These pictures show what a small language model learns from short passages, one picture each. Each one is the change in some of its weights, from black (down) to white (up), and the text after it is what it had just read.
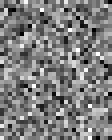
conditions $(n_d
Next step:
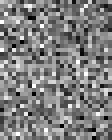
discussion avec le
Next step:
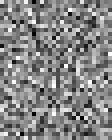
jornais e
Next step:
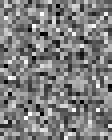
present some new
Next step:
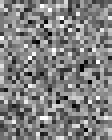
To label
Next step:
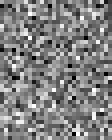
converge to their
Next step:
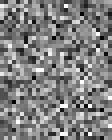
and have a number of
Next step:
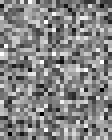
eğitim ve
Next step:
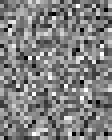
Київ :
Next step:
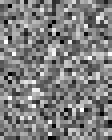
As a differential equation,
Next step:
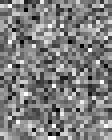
be considered a special
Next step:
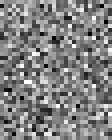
for details)
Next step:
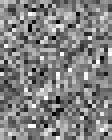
is supported by
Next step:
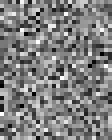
where a positive solution of
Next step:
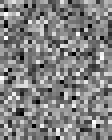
varieties defined over
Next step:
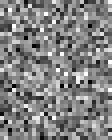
be contracted by
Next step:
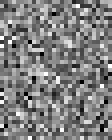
и их роль
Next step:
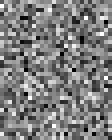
pour obtenir une
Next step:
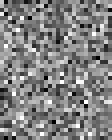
combination of only
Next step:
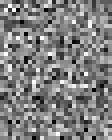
el dispositivo,
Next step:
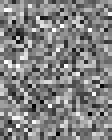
dan sosial
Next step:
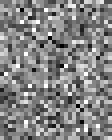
pecahan kelas
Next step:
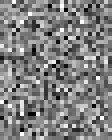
of an arbitrary
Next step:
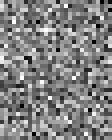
que não houve
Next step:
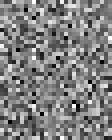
we prove that in the
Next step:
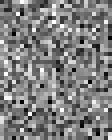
counts abelian
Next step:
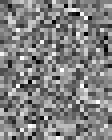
institutional support
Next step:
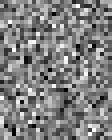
и требует
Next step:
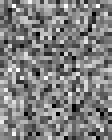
v zvezi z
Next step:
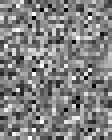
does not satisfy the
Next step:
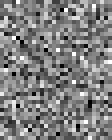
marco de las
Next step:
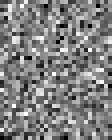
a) \right|
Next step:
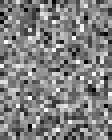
ular uchun
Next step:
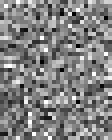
Management. –
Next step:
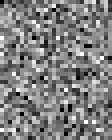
of $F$, which
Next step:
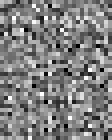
\cPP$ over
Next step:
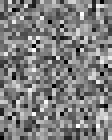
the convex cost
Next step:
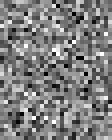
algebra of finite type contains
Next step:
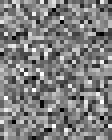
are looking for its
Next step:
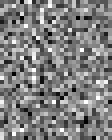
T_i \dots
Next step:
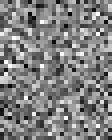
segmentation des
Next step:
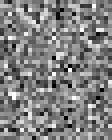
values for the even
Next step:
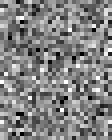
efetividade e
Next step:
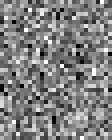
to the claim of
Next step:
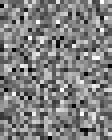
to remove those
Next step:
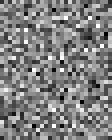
then $\omega\circ
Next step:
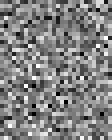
$f_j$ and
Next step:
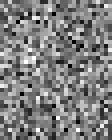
algebras. A nice
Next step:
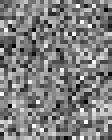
в мировой
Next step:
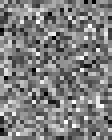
of advance in the
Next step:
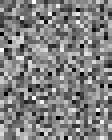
unknown functions
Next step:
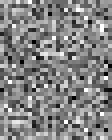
P4, objeto
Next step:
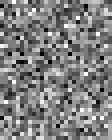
anhand einer
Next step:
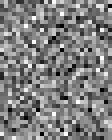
are restricted to a
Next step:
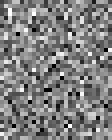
are distinguished
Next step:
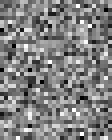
в сложных
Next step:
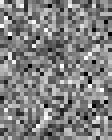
distance strictly
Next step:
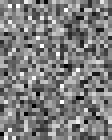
die Simulationen
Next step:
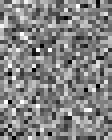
ambos nodos,
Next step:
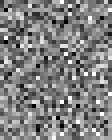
Ampliar sua
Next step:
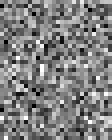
high maintenance
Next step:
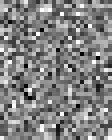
uning 16 tasi
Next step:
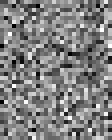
in the {\sf
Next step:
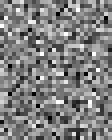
performed under the
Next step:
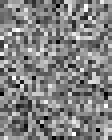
do professor da
